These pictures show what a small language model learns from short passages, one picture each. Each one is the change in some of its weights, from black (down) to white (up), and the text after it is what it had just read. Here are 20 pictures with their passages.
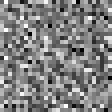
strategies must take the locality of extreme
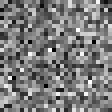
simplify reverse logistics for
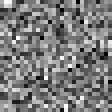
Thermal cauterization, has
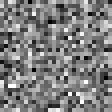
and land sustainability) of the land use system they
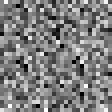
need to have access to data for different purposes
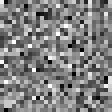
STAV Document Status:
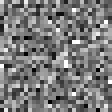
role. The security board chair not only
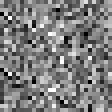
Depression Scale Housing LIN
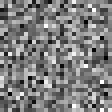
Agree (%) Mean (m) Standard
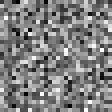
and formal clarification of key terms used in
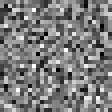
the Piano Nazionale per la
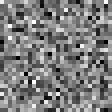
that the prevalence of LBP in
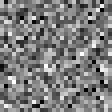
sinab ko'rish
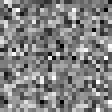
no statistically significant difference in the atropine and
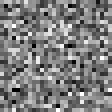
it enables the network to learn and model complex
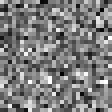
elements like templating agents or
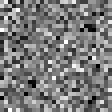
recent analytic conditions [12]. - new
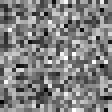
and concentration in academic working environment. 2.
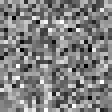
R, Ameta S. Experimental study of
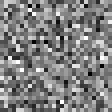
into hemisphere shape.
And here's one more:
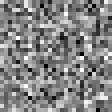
representation of African environmental ethics incorporates
